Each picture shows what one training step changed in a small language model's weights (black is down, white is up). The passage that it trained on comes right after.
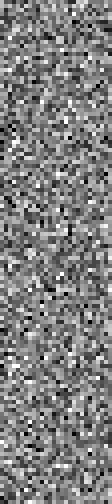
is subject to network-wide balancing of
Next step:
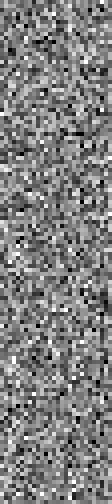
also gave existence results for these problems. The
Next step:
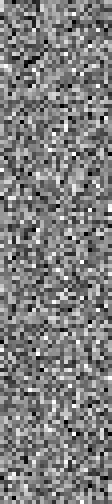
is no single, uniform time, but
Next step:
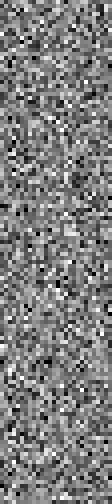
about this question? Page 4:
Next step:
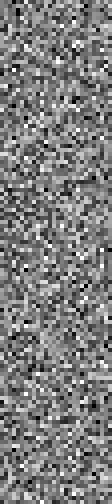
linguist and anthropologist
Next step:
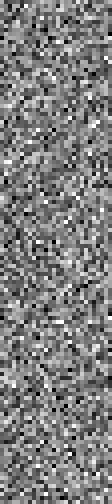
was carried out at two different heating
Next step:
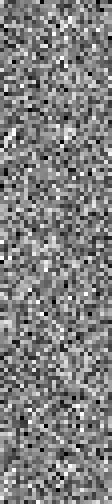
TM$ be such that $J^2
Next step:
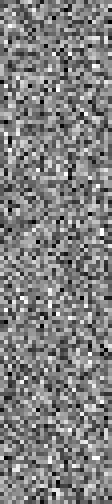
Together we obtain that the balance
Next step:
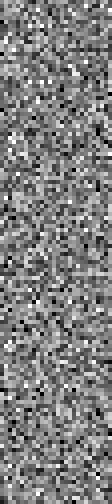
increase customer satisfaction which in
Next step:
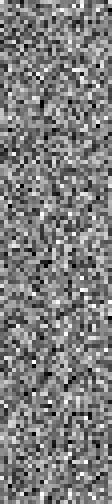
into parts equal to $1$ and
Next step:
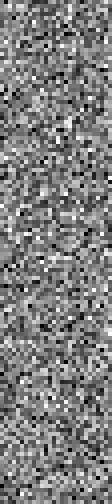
map $(\overline{\sfGS},\pa_{{\sf
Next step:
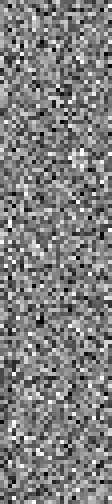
analysis of variance (ANOVA)
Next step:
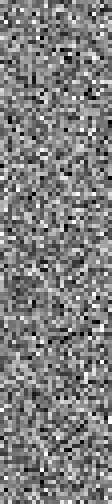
Grande (a site located between
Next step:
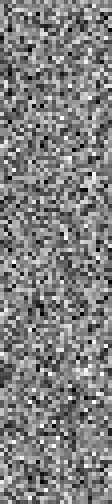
(Kovats and Ebi 2006).
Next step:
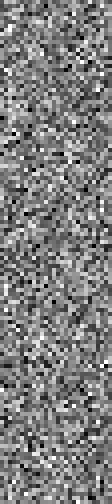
Banach algebras. For a class of foundation
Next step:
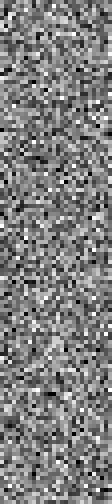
different abilities. Its main task is
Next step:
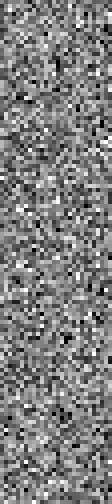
of successful work in more mainstream
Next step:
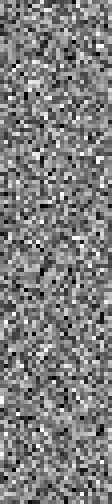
$1$, one element equals to $-1$,
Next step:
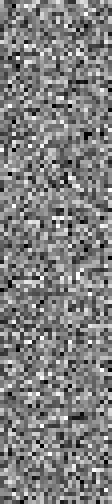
such as Industrial Internet of Things
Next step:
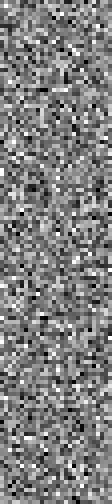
germinatability, hard seed.
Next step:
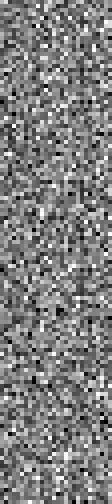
$\normi{T'}$ thanks to the
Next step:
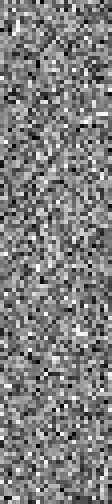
$\eta >0$ is a small number, and a
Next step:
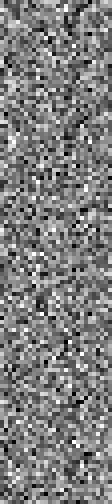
Or is access impeded by high
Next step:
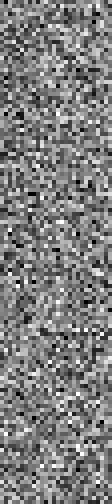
affect fetal outcome. Table
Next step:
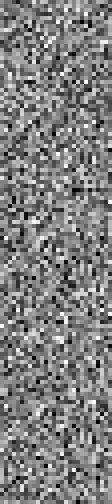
with period $n$ such that (up to
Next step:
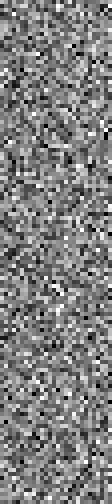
of overcoming cold stress. SA
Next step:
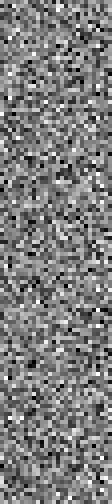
bunkering significantly predicted national
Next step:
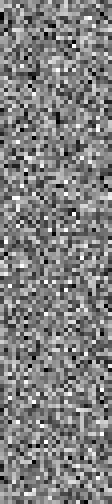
this is an essential part of the genre
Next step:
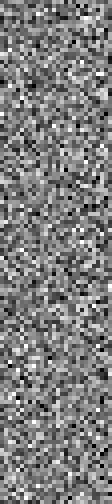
medical treatment. Behrman
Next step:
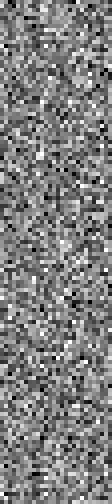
varieties together with an extra structure given
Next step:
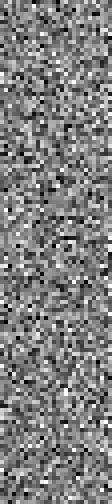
demonstrate the feasibility of the
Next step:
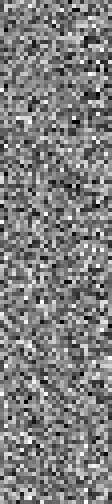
Bestvina and Feighn,
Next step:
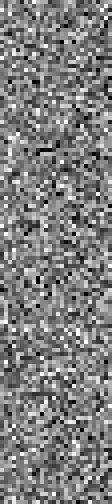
mean a complete, embedded
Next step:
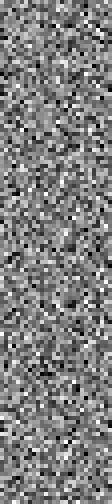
research and is particularly suited to developing
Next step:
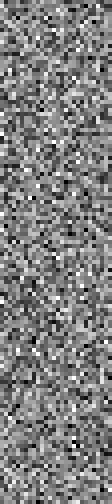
as image all unitarily implemented
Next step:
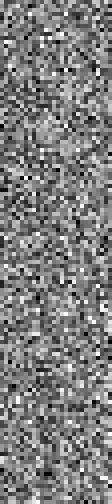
questionnaires, 453
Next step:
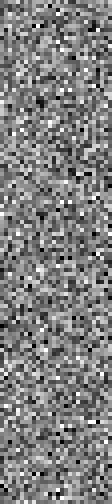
such that $\phi^* L_i \cong
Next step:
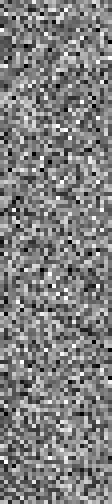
to the set of all bijective maps
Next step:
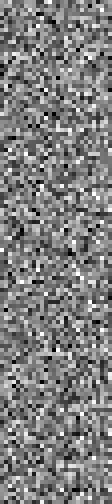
every time step $N$ vertices interact each
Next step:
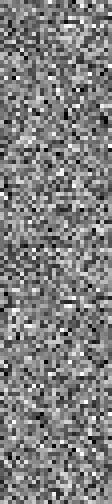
evaluating knowledge inside each system and
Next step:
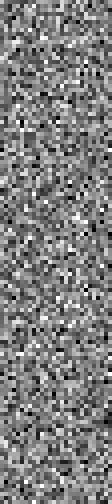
was measured using a 3-D measurement
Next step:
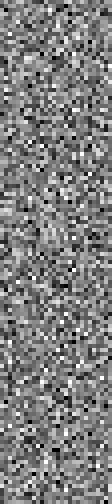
is said to be an irreversible
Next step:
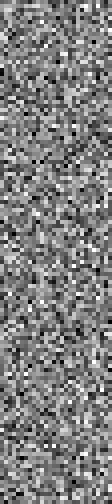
this sensor is shown below. Figure
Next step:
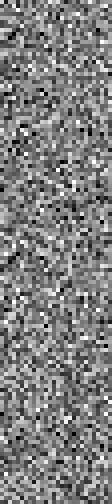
only on $\epsilon$. We finally get that
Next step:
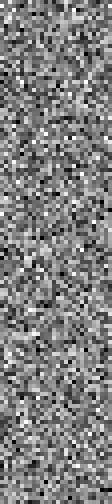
graph 4.6 zone IV & V are the
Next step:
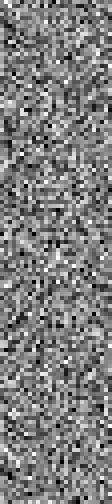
non negative matrix \begin{equation}
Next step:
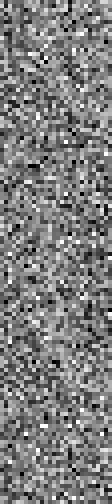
male and female. In the second
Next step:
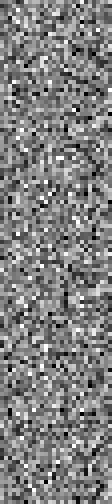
\varsigma_T, \varsigma_I,
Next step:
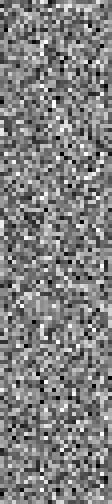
compared to today, and the fact that
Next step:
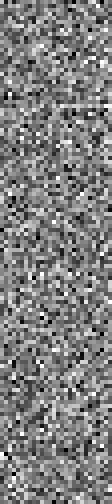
clear justification exists for
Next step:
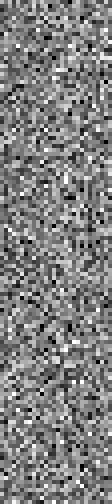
maps a matrix to a nearby matrix for which
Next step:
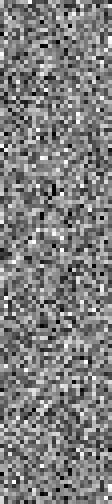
the $ V_j $ sum to at most $ V
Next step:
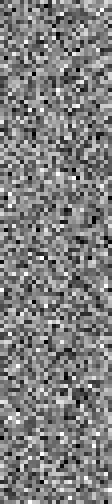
is acknowledged. [1]
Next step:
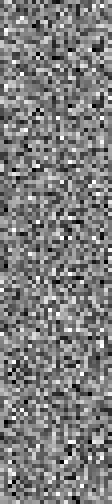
plantations, since these preferences
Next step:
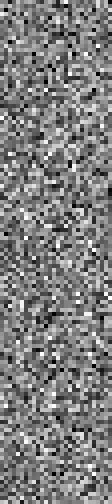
both the receiver and sender have
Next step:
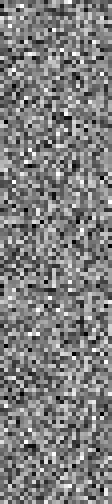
by leveraging diverse international
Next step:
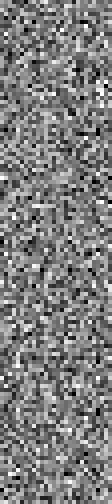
dual to the one discussed in
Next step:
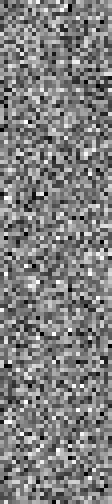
Catalan Institute of
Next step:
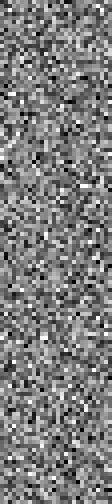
Seafood Research, was
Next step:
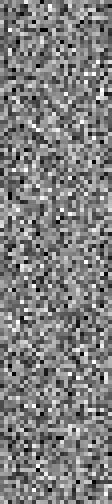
and $y\in\mathbb{R}$, then
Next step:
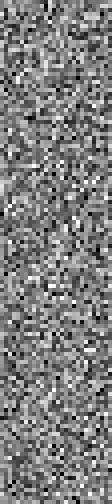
experiment, six birds were
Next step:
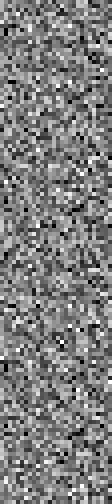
THE IN-PERSON
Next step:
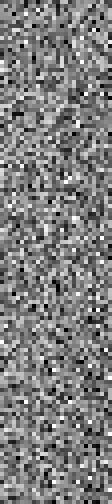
by 2030, "all learners acquire
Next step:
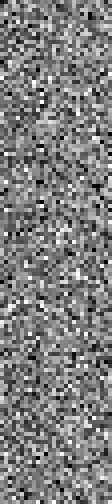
sustainable water. This is a process
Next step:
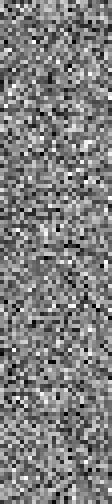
approaching the end of Project 1 out of two
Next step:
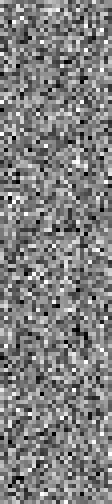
that there are only a few parameter values for which
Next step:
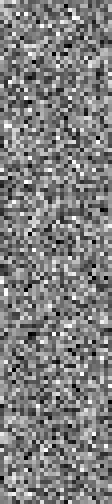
anger, frustration, or
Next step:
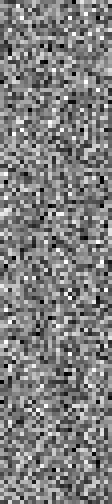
such that $h[\Lambda(\mathsf{K},
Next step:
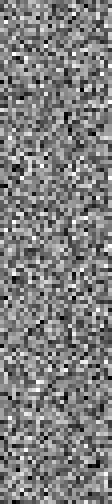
guidelines and standards. However,
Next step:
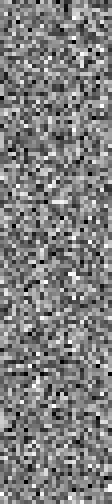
sets, one first should select those of the
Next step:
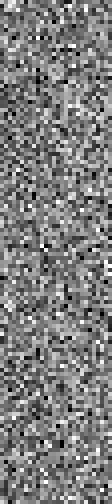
macaque. They produce a lot
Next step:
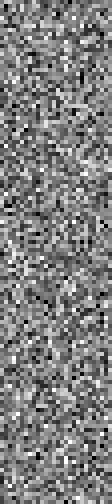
consequence of this result. The paper is
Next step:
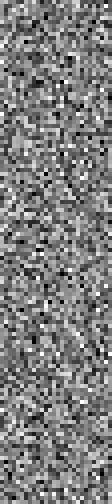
company size and position.
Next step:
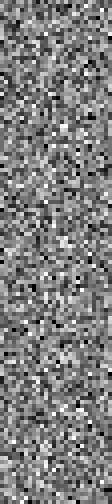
can be correctly specified by using the first
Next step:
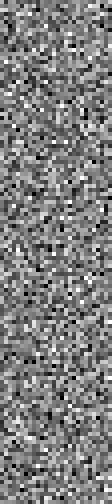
and notify the existing problems in
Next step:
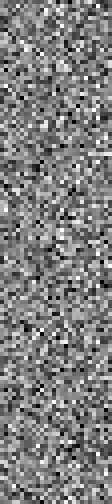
most a pluripolar set.
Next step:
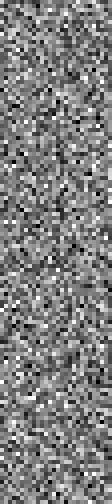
accuracy of 96.83% for
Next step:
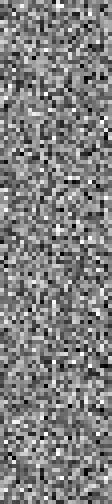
Editing Competing interests:
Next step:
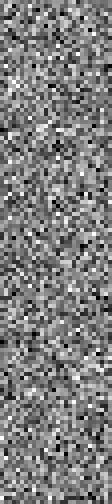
= 0.009$). Conclusion: Three
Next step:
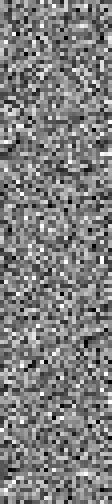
$X_v$. This graph has $$
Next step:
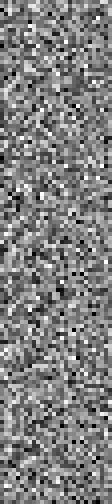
and β -thalassemia
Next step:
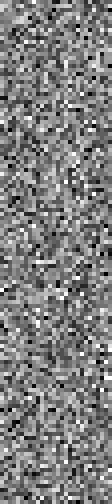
and the following quantity is computed:
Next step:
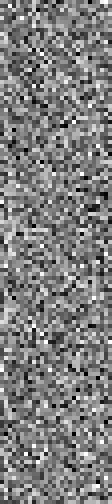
A. A mental disorder B. A
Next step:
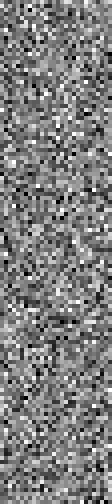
number of double node surgeries on
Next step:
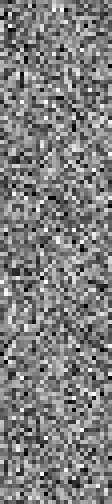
soil health, regenerative farm
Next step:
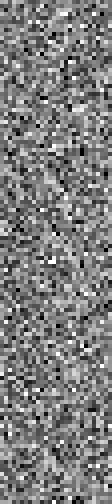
we build a pressure correction
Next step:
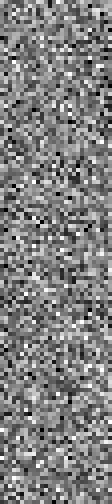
prognostic qualities of
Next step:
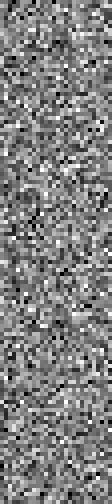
big contribution to the quality of students'
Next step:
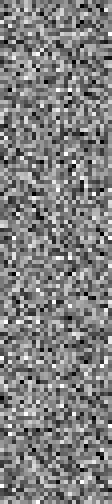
equipment) and passing emergency
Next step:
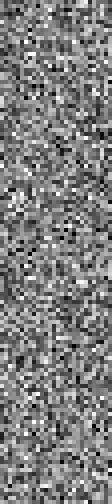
algorithmic sub-components and the
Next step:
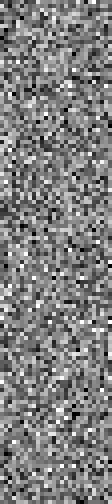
is the case with *SCI*. Please
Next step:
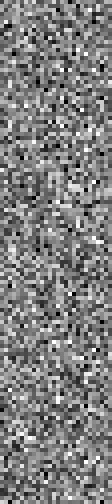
The plant species with outstanding
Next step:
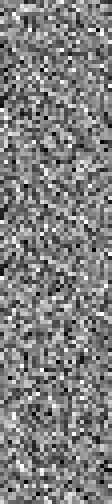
one index of refraction. The point we
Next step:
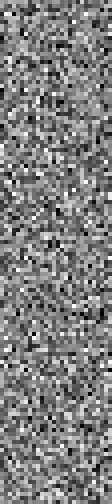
(x_{1} \otimes \cdots \otimes
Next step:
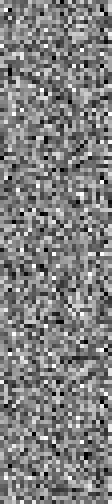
grazing route has triggered a
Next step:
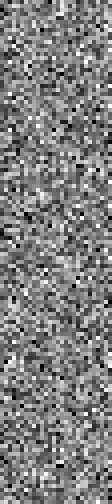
Égert et al.
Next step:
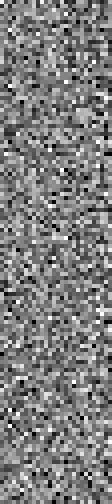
in 100 ml isopropyl
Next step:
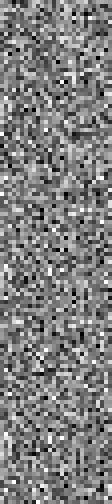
as $[\Phi_\mathrm{POD}
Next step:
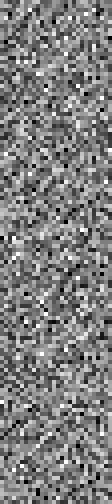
of $x$ such that the restriction
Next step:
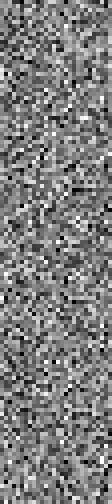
with no follow-up in the third
